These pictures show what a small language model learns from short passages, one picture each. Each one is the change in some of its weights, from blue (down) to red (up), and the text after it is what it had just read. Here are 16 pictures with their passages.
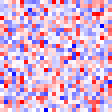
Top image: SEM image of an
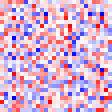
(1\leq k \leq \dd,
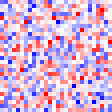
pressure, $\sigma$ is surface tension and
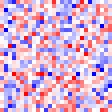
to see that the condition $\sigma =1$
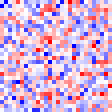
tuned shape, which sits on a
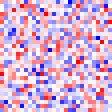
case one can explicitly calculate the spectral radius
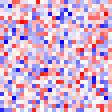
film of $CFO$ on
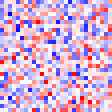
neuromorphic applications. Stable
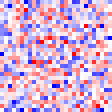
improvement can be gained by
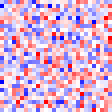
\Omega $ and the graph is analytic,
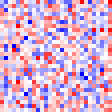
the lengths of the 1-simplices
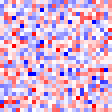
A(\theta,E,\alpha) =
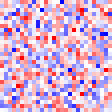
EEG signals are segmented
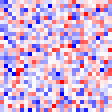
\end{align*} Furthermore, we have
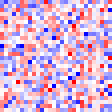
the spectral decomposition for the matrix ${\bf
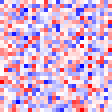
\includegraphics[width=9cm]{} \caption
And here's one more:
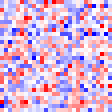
results are found using SM \ttbar
